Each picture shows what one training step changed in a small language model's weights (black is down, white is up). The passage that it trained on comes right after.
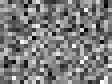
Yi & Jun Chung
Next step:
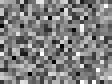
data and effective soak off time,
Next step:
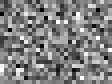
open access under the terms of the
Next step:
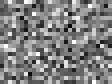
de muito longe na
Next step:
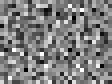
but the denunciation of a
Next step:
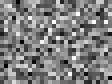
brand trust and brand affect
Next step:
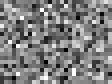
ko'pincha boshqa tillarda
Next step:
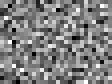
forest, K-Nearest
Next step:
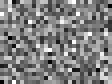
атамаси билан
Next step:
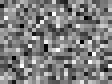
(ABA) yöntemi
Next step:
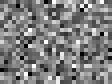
their opinion, this area does
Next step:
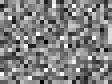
the Catholic Diocese
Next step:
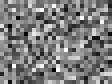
in Tribur Village,
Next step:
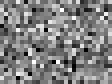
belangrijke mate
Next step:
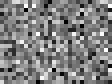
qualquer pessoa e em qualquer
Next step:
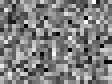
Composition (%) SCMs
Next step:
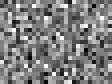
para os pacientes, como forma de
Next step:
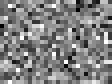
(ОН), оптимизм
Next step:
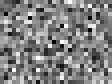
are three modules used in the proposed
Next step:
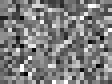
un piano bilogarithmico
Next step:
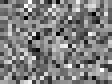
ma'lumotni taqdim
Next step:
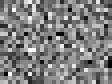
от остеопении в
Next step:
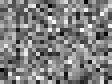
объект речи,
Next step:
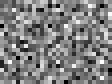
done by F.N.
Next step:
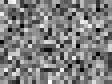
и снижения уровня
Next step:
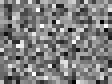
der bereits einen
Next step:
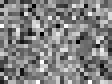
Therefore, it is safe to
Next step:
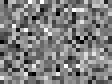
Likewise, the students of
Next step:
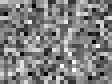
to ensuring that social relevance is
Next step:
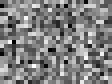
trafficking for the purpose of prostitution
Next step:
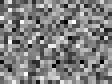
and maneuver range.
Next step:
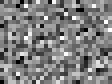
що активізувалися
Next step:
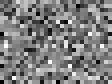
yutuq va tajribalarni
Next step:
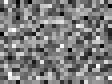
data by video graphic techniques,
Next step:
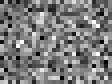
unique stability challenges posed by
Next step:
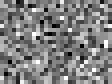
per capita e se situam nos
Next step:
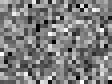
указывает на сложную
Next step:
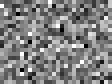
población infantil,
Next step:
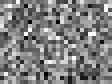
une con la escalinata del
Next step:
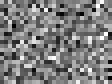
said it could be that diets
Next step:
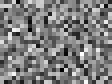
передвищої освіти
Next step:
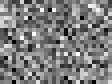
(client money protection)
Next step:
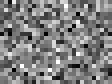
data change. - The syntax
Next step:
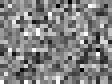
como melhor, segundo opções
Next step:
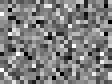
зміни конкретних
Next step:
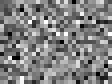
ҳазилларнинг энг
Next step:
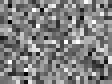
sector employs 46.1
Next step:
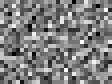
leptoquark U_3
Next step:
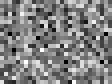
to our living together in an
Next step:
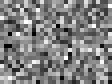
1 vs группа 2,
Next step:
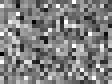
ishlov berish alohida
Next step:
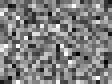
mansub sigirlarni
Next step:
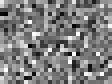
ensuring that investment goes into
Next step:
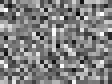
It contains information such as subsets,
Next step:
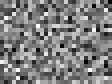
vurgularken, diğer
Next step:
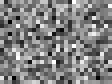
transformación digital que sirvan de
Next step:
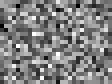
yo'llarini asoslab
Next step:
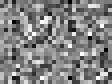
como un constructo multidimensional
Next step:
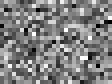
study on APR of brewery
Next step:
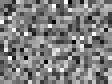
the grassy weeds.
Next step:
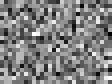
valuable barrier against
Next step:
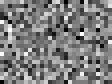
нарса сифатида
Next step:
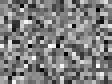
and innovative promotion tools cause
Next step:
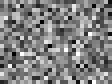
solar radiation DBN,
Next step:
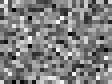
value corresponding to buyer's
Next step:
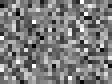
un producto que no cumplió
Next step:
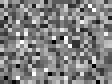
well as BNM and
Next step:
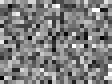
ta’sirchan usulni
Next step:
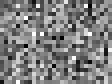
have managed to obtain the information about
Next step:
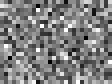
8]. there were three main applications for
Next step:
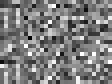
So, **Hypothesis
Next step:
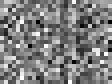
les aspects esthétiques,
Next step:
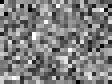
du 28 août
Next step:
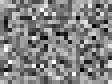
The study quantifies how much performance
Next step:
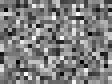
between singles and couples on
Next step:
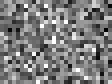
in Figure 6-8 most of the
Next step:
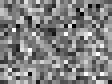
appear in a very common Newtonian
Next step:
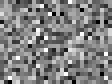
of Islam emphasize strict gender
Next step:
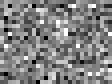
¹ College of
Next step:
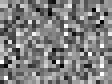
entre les construits de mesure et
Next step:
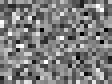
naturais e operacionais.
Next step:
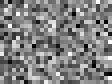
axisymmetric RANS
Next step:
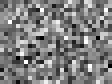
further empirical evidence that maternal
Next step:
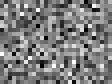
You have a unique combination of factors
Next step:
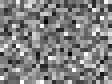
tayangan holda o'zga
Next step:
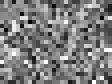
at 16.2 mm depth of
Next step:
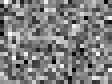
from the current position after striking
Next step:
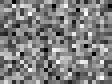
abilities of companies.
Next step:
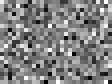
році становила лише
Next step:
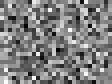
(sisi receiver) tanpa
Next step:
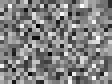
Daily notes. IV
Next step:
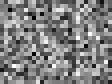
(binnen een range
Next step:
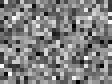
using the same formulas as
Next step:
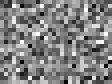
analysis spans a spectrum of
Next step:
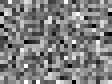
well-rounded person,
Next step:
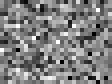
this group (students with
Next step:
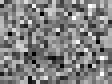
communaux ou municipaux et les
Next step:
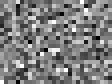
value of diagnostic accuracy for
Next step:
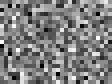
or publicly incite, directly or
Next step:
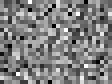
мальчика посылаю
